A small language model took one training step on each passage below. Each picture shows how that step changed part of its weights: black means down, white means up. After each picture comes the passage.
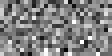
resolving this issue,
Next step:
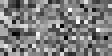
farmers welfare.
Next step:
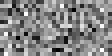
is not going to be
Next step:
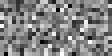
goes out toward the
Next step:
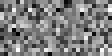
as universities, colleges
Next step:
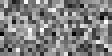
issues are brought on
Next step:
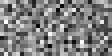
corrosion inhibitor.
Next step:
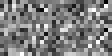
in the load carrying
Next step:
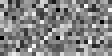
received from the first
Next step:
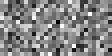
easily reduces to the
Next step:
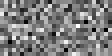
the weight of the
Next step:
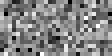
regularity that allows you
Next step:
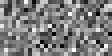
stringent, or
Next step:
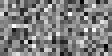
the assumption that
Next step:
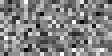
Most times, only one
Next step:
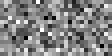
former approaches and to
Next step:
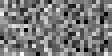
the higher amount of
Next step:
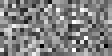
the purpose of secure data
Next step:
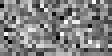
on Y generated by
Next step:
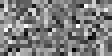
no significance difference in the
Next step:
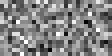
techniques are applied to predict
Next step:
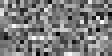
the adjacent
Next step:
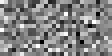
rainwater collects
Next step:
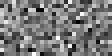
of municipal solid waste
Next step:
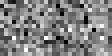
etc.) reaches
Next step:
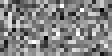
interactive whiteboard will
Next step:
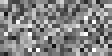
correct individual fish sizes using
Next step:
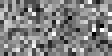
to clarify concepts and
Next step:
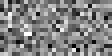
be not entirely
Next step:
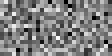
its characteristics pungent
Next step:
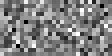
Increasing the replacement
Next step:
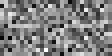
data sources, focusing on
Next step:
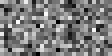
disease severity. Some
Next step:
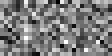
procurement. Despite the potential
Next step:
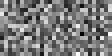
the global pandemic crisis in
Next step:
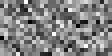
rate of 94%.
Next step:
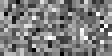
recognize the possibilities
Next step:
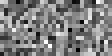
communicating artery;
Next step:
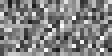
related to the severity
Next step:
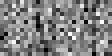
*Conjectures and
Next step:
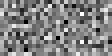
the following sections, we
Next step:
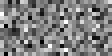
countries, but also of
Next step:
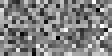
technologies in the writing process
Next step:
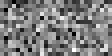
distance learning, or literacy
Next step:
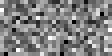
AutoML frameworks,
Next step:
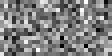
can indirectly regulate
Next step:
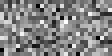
and are willing to
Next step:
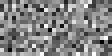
in this experiment include
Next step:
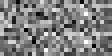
have historically used English
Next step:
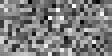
high altitude of
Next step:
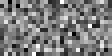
per week. Indoor
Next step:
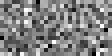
is conceptualised in its
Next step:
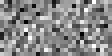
Bachelor- und
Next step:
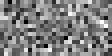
French or German
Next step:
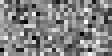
I aimed to illustrate
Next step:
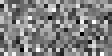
model was used in this
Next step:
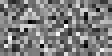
score low on their technological
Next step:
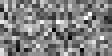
were applied at 5
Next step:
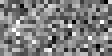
image for which the required
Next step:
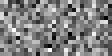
create a demand for
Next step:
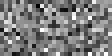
and scholarships.
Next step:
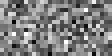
simulators and descriptive
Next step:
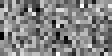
to be detected** by
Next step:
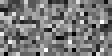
employment and education increased the
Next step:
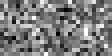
relies on a number
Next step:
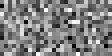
at GSI with maximum
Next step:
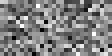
shape metal shape metal shape
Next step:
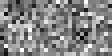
certain critical mappings
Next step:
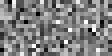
MTB pathogen
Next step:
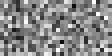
involves single-line budget
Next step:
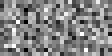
ncbi NA
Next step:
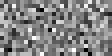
of this approach are in
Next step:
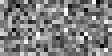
footprint we have two
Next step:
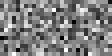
has received funding from the
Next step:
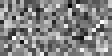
to express their
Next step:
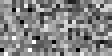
analysis progresses to
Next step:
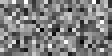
concentration. Ionic radius
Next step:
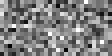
this area (Figure
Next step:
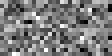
unit. In the
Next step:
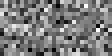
the effect on the thermal
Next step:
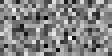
yet have access to this
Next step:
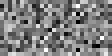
with the primary purpose of
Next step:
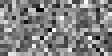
of the pairing of
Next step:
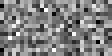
on poorer
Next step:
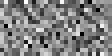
requirements in this sector.
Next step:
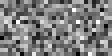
presence of prostate cancer and
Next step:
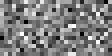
In the present study the
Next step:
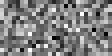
European Union, emphasizes
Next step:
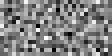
However, these differences
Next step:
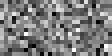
but UE_B
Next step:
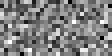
interest, relatively little work
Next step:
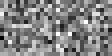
the MUSC will
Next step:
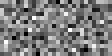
fungal growth. At
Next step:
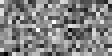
big data classification the preliminary
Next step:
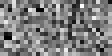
of measurement Accuracy
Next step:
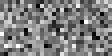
and her brother.
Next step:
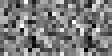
avoid hazardous emission
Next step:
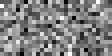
Le Monde,
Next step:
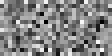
substrate was dipped into
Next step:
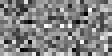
number of which is more
